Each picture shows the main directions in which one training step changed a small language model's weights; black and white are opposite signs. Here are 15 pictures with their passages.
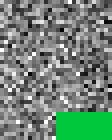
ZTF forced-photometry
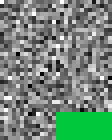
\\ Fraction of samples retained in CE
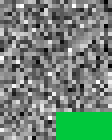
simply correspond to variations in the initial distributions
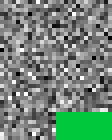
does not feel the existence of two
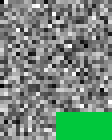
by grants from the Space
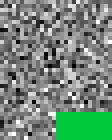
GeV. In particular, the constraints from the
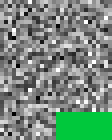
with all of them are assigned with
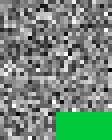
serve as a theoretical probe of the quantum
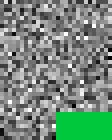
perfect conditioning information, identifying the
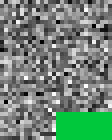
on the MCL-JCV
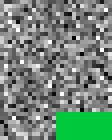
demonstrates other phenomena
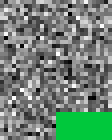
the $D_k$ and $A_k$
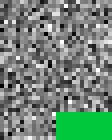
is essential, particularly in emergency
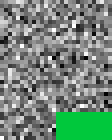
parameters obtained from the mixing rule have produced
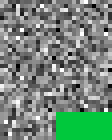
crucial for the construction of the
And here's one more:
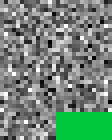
one obtains \begin{align} \varepsilon
